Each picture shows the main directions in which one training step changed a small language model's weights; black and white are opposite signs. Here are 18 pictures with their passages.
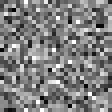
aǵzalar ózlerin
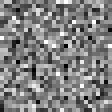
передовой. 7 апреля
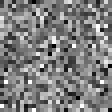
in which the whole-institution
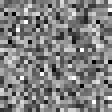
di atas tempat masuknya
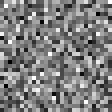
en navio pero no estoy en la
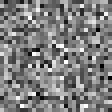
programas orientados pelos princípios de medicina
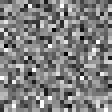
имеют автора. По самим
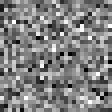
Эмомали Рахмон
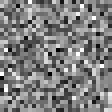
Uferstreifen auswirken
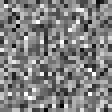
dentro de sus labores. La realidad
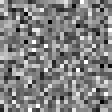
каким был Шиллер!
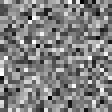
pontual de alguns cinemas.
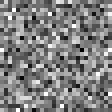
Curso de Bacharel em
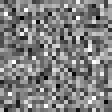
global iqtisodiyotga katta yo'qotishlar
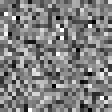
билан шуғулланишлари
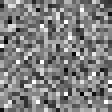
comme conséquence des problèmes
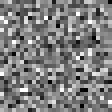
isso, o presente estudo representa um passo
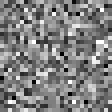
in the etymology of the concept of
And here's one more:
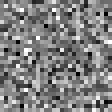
o entorno urbano, e
